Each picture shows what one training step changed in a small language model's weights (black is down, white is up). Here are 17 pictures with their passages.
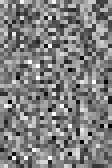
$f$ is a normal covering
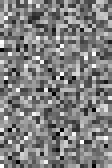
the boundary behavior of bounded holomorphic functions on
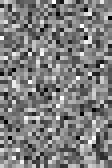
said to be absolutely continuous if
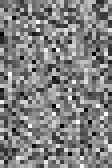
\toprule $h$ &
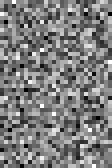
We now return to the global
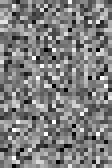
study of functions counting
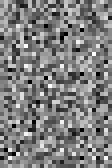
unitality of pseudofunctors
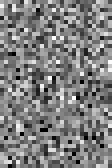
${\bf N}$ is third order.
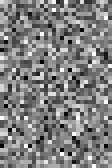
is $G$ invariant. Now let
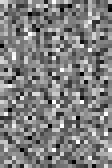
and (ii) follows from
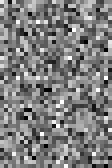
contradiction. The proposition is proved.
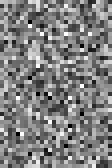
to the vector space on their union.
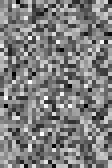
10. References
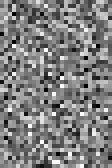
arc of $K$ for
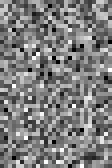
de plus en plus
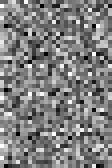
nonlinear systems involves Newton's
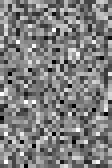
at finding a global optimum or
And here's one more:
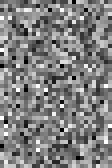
using a geometric multigrid approach.
